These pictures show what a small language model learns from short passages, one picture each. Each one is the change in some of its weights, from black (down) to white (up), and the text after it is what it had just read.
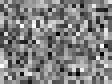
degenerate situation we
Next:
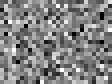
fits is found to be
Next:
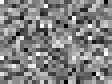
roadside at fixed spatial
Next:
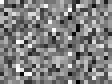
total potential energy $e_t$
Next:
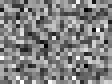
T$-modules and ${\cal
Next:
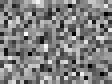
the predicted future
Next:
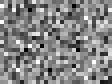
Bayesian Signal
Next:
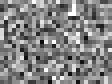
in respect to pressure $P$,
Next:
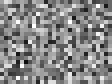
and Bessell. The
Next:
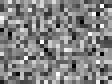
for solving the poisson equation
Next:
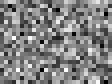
is discipline specific,
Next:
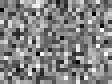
\)-axis. If one
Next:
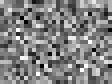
the EBV first infection
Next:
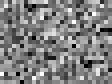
natal spins. As
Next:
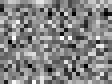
is the starting point of
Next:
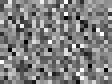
of weak gravitational
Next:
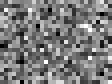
use a coded mask optics
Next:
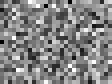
\NN}$ of positive numbers
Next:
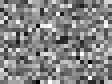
mesons, measuring their
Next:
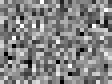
decomposition, we have
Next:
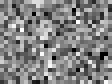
the infimum of this set.
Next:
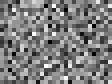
\mathrm{log}\ x \right
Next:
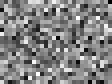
a baryon. As a
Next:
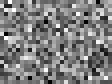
case Q} \end{figure}
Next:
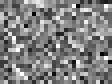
the set of all primes
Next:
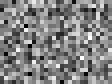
$ which gives the result
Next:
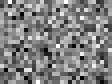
we explored the fact that
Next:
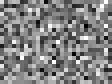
higher-dimensional objects.
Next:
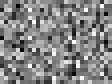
Bayesian method to work for
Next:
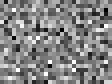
mind. Some properties seem
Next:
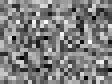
with roles exchanged
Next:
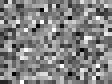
Hence, the hitting
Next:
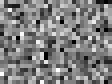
based on the natural gas
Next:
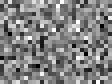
information (FI) and
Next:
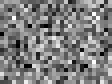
\emph{bid and ask
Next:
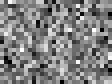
under various transformation from the
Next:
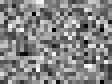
the same manner by using the
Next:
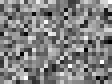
to the data, or a
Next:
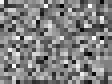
small values of $B(n)$,
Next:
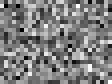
now discuss briefly
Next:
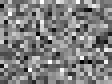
intensity almost remains
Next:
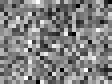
the wavelength of the
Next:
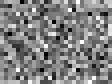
to \eqref{elliptic}
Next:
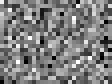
calculate the spectrum corresponding to
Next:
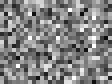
the results for one family
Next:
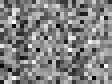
-\bar X_{\underline
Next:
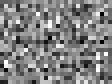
dans le dual de
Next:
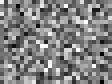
results; a., analytical
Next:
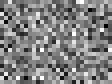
M, Moure A,
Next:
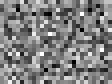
to obtain a realistic relic
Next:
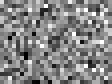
surrounded by high car density
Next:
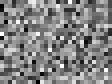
$m - 1$ crossings
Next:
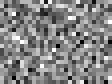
any fibre $F$ of
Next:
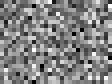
VRE, VRR,
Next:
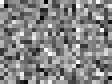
dependent on some random variables.
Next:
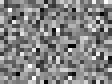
assumed to be due to the small
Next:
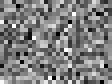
Borel subgroups
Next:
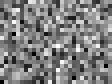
0$, for several different
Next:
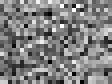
to the matrix Airy
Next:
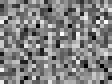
neutron star stability,
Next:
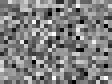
as $\Gamma_\infty \propto
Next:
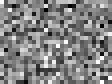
distributed environment.
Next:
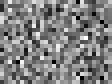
for detection of spin
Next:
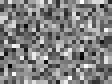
by a very sharp,
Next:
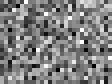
\forall F\in
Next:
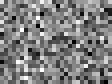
fix a unit direction
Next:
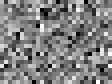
acquisition of the
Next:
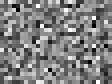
moved out of the SAP
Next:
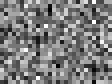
5) Selection of the
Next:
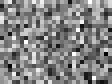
for $0\leq j \leq
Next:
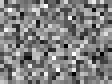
connections and communicating with
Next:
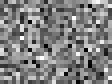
evacuation plan,
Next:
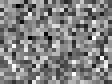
were tested for each
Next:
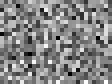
a good group $G$, then
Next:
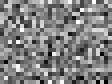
of related OMP to
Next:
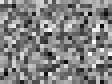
by the intersection array. For
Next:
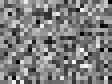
that the dual objects of
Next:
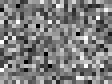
galaxies all have an
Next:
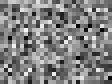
as the one spanned by
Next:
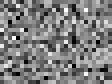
refers to small scales with
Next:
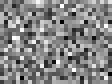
the symplectic
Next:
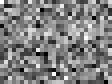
same time this elliptic problem
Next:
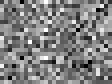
particles the Calogero
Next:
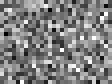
an algebraic $K3$ surface
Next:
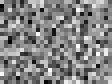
$\Psi$ over a variable set.
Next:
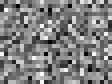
can be inverted giving the
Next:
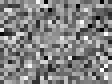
an absolute maximum
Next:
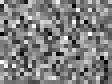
stochastic block
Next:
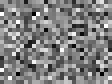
groups. Ann.
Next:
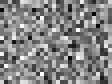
\section{The Classical
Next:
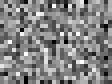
twisted Chern
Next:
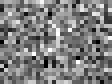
is (strictly)
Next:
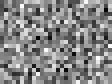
21. Population=
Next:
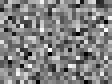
of high-amplitude
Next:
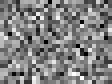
\emph{right translation}
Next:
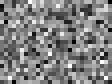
$m \times n$ dimensional
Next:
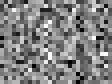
null-line (null
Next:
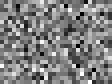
of strict triangular
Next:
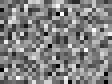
1/10 \cdot \delta
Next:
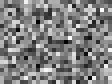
that all smallest
